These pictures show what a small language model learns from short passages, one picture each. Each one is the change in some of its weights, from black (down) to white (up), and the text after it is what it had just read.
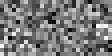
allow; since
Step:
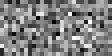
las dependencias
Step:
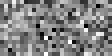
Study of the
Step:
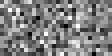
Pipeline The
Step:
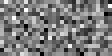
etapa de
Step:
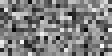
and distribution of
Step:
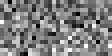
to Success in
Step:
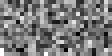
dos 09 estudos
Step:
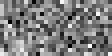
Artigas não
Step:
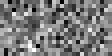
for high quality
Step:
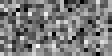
on Ground
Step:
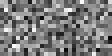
and Spatial
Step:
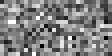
a style that
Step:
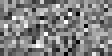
Viña del
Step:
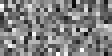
life to
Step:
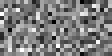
of folk arts
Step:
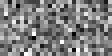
19 respondents
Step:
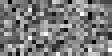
from the determinants
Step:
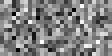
are credited.
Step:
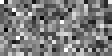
the forecasting
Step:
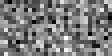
that classroom management
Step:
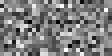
richiesta di
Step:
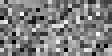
This deliverable
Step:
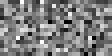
job engagement.
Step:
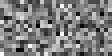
nos resultados
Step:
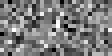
using generative AI
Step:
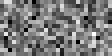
as expressed in
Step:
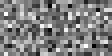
crosstab and
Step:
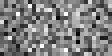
- Daily
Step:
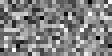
and conditional standard
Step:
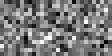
income, after
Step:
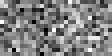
ICT based
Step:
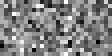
iron access and
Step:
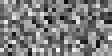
it gets
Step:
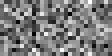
can regenerate its
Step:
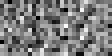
maintained at
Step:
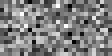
ERP are
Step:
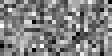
if the sample
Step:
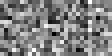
a cantar as
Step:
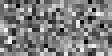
who joined us
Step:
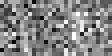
Networking analysis
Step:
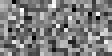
at the corners
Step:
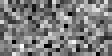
to attack by
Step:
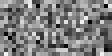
a nuestro
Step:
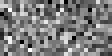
took second
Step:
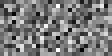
spend more time
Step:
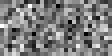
The World
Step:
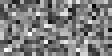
ensure the
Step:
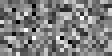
is a literature
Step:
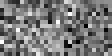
bis hin
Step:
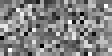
The last limit
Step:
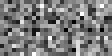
they can apply
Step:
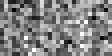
onder 3a
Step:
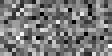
is increased.
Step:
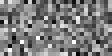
confirmed to
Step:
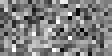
and increasing the
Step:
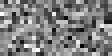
a resource for
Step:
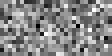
A descriptive
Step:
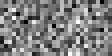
La partida de
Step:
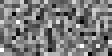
designs and
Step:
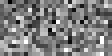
by sonication for
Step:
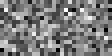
and artificial
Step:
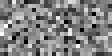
With the aim
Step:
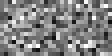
Cl 2p
